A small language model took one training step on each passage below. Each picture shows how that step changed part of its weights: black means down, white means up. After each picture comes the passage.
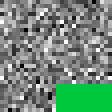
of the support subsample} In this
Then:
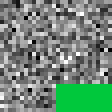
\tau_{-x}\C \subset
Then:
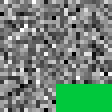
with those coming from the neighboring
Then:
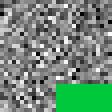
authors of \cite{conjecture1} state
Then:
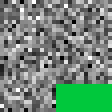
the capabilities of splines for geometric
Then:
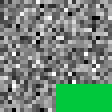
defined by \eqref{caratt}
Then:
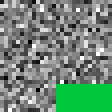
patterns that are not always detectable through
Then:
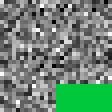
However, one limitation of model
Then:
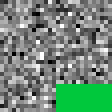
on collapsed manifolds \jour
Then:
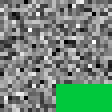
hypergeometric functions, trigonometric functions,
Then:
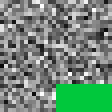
in Table~1, we instead used
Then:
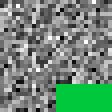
$G_N$ has adjacency
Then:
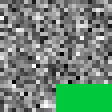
height = 2.5cm,
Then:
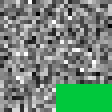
To be exact, if $A$ and
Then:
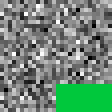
of analytic elements. Indeed, if
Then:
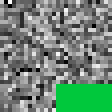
to a theorem and apply the following special cases
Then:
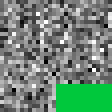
follows from the definition of Fell topology.
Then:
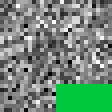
the pair $(g,\omega)$ the
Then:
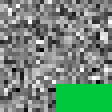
for some finite group $G$ and
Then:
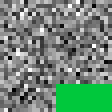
a result of Barrett that there exist
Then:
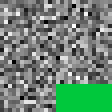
is referred to as a "regularity
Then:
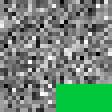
(\ref{last}) so that
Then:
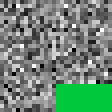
automatically for spectral curves with low genus, and
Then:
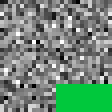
conjugation $C_{\mu,
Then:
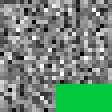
are they introduced again now? if not,
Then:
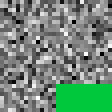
get the \v reflection formula", which gives
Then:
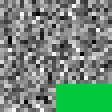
picture: Minimal Homotopy
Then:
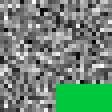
therefore a standard procedure is to use projection operators
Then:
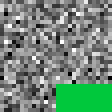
& \text{Algorithm 9} &
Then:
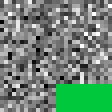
preservation in practice and may essentially improve the
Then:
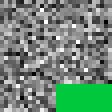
\otimes S_X \otimes
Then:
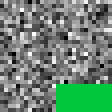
\be \int\limits_\Omega
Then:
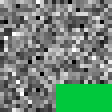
\section{Concluding Remarks}
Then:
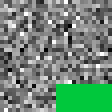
where $f_0$ is the
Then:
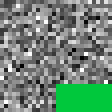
of Great Britain and
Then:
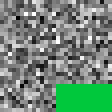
about to submit this paper, we
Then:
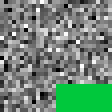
\ref{poly}, this allows us to
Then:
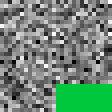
degree sequence $(d_1, \ldots
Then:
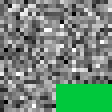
applications is that the established theorem on approximation strongly
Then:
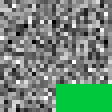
\] with absolute convergence of the integral for all
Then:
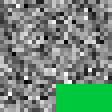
alors $\tilde{T}\subset
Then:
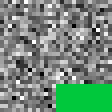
\begin{proof} The proof is similar
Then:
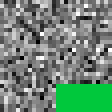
fields. We formulate a classification theorem for
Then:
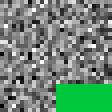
Corollary $4.2$ of Sun
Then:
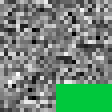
the station assimilated as a
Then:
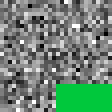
\subfigure[Minimum singular value
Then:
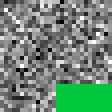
\emph{geometric component}. We proceed in
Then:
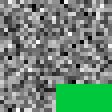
a short time lapse. It must
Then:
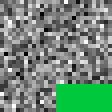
a compact, open subgroupoid of
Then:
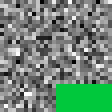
Principle is employed to simplify the
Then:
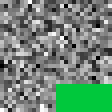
or zero curvature points of $\al$ whose
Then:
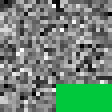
as a tensor product of $\Ass$
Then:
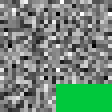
subalgebra (under the diagonal action of
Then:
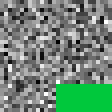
to 2,679 lines to optimality;
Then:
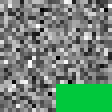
approaches to zero and the decay rate as
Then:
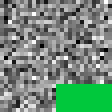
have a perfect matching. There are other
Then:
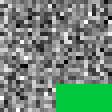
\ This together with the above form of \
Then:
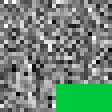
right $H$-module algebra, it was
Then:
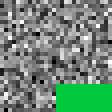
problem for the $p$-Laplace equation
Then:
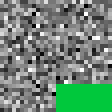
constant that could be calculated explicitly. Thus
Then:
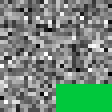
P(x, y) \cap
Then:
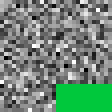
V, h(v)\neq
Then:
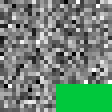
lead to a broad class of prior distributions
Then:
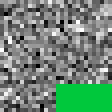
of Theorem \ref{Thm2}.} Let
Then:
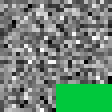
The case of equality is explicitly described (in
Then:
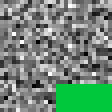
we may write solution to the initial value problem
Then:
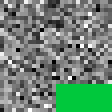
growth or decay of the norm, respectively,
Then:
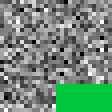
initial condition $A_o =
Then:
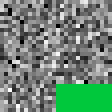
blue ball, is introduced; its green
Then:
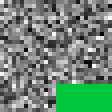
$\O_\alpha$ such that
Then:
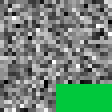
by induction in both directions. Take
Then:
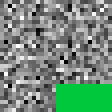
{\em linearly separable} if there are numbers
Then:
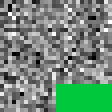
rep.};\n)$ and call it
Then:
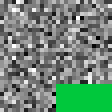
by $M$ such that, locally,
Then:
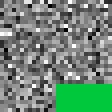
infinite percolation clusters on the
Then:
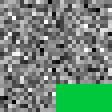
Then (\ref{eqfmeinv})
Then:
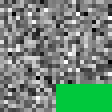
smoothness and the convexity, it turns
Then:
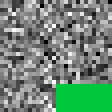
Katz and Sarnak
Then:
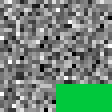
%developed based on the idea to
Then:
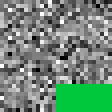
all $w\in {{\mathbb L}}$
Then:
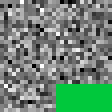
is to be a branched cover, with
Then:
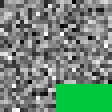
summation indices just described, we have not actually
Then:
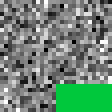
11. Since $j$ is not zero
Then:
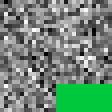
the number of boxes in the first row
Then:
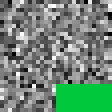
following one in $\CH(C\times
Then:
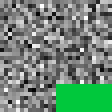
$\rho$ is given by the infimum
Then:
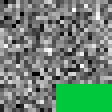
on the $x$-axis for paths
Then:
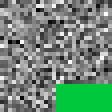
seen in Theorem \ref{realstrong},
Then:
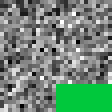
Lemma} \newtheorem{claim}{Claim}
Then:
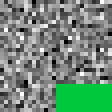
give a basis for the space of holomorphic
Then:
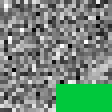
to avoid a red $G$ and a
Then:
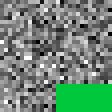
Therefore, $\alpha$ sends both
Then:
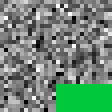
and $\Sx $ introduced in \ref
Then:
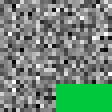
in terms of cost from the initial
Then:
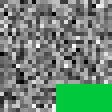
residual field of $v$. The center of
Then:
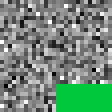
taking $C$ elements from a set which
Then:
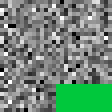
with the TW solution. The plotted
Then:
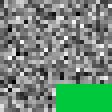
$\cA_T$ is a
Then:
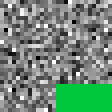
virtual knots up to such cutting
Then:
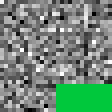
$\weightfunc$ define the
